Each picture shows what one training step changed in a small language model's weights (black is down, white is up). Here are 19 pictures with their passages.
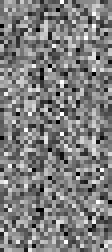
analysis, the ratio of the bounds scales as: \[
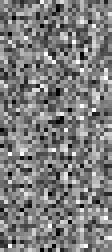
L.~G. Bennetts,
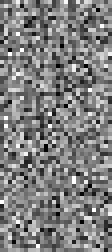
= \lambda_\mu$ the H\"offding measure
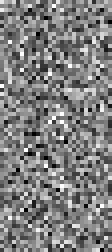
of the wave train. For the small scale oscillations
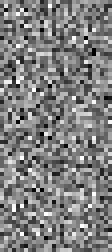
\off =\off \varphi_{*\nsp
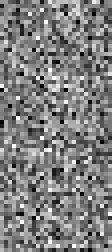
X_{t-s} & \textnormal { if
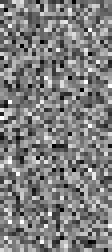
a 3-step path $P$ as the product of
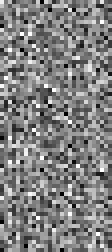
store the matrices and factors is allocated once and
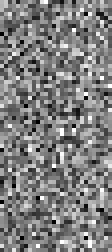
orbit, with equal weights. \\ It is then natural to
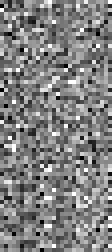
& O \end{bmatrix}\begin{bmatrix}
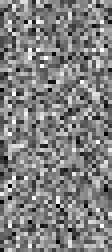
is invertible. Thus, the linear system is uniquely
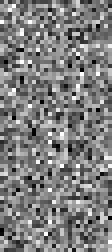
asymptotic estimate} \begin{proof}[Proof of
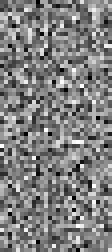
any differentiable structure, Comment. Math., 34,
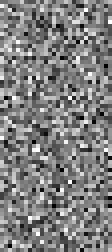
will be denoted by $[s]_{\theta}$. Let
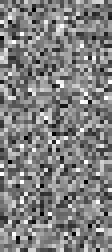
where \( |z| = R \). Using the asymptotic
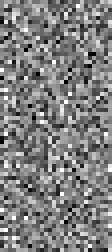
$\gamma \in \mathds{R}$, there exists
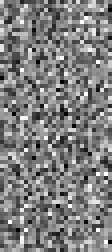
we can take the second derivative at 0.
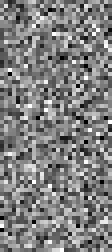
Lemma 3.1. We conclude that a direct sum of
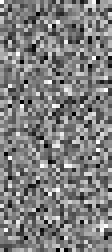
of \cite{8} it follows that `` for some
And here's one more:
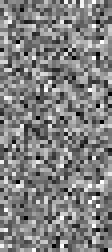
polynomials and the ring polynomials of $\Zosem$. This
